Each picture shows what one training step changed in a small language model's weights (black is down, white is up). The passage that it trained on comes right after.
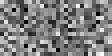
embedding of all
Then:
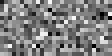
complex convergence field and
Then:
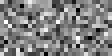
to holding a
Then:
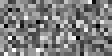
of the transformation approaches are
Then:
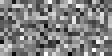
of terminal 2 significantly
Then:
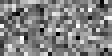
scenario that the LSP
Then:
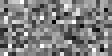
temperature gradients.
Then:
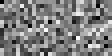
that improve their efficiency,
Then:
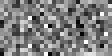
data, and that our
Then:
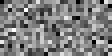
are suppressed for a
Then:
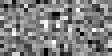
decide whether an
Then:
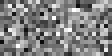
field used in this paper
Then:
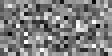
data analysis in the framework
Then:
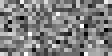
Fo : Formal
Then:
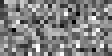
mean tangential velocity
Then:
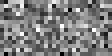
one may observe
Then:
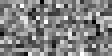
PNe. Our
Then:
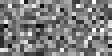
at different temperatures is
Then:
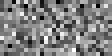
an object to move towards
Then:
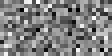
mean GDP per
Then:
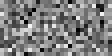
against social evils
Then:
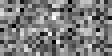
This eventually reduces
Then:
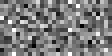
up to $n =
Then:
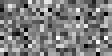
topography profile acquired
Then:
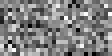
of $n$
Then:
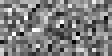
and delivery during
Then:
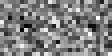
if electromagnetically
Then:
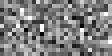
the development of new materials
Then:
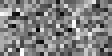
by the algorithm. The
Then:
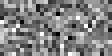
in comparison with a
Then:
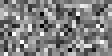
in our laboratory.
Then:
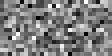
renal artery
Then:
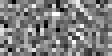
is used to study the
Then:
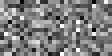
as critical, which
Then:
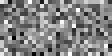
computing and projecting
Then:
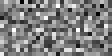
fees to either authors
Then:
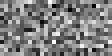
statistical measures of one
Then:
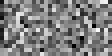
various purposes,
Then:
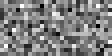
of those other participants that
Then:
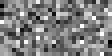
fluctuations in experimental
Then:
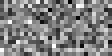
lack of academic
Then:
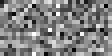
derivation (see
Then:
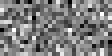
is valid for {\em
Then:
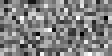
modalities, and
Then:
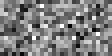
tests. They
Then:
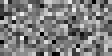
between HR and
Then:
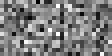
the order in which a
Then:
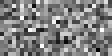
two meters length.
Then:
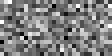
and ZNC)
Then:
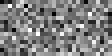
last equation shows a very
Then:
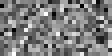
albedo of
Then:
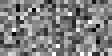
the supplementary
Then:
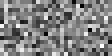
a diverse and
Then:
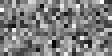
neighbors as
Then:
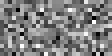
in suicide
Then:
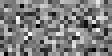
was titled
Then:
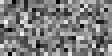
did not seem to
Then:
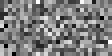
below the image of a
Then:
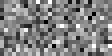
binary interactions on stellar
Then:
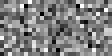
cell line panel with these
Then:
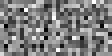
that can play a key
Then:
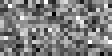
[new restrictions on
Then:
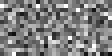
PK assessment at
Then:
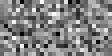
short, aspartame
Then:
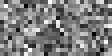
employed by students at
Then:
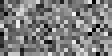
by the evolution of this
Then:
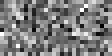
was prepared in
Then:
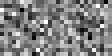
the CASTIEL
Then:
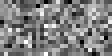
epoch seems
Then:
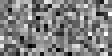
the realm of
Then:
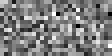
of research within accounting
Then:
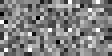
debtor bank
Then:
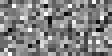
banking market –
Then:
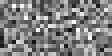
all of them. The
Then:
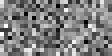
by infestation and
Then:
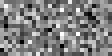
origin, species,
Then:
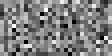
amount of sensor data
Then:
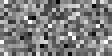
related to configuration management,
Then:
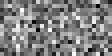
the possibility of
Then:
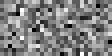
information. Detailed
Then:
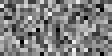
by the voters
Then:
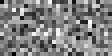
precisely, there
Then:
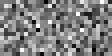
analyses, both
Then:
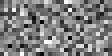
depending on the
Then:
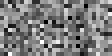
1. Introduction The
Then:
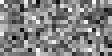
positive values are assumed to
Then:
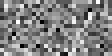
months after
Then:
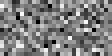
often personified in the
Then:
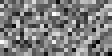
for each section.
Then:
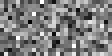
the \PH
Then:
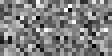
two smart
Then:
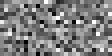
access to the test results
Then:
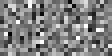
column. Both studies
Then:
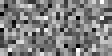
their decision in the
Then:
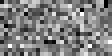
provides the overview of
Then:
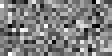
Actually, the
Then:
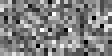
Risk Factors
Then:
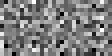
to the distributions of a
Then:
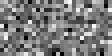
is further fed into
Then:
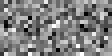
properties and they can be
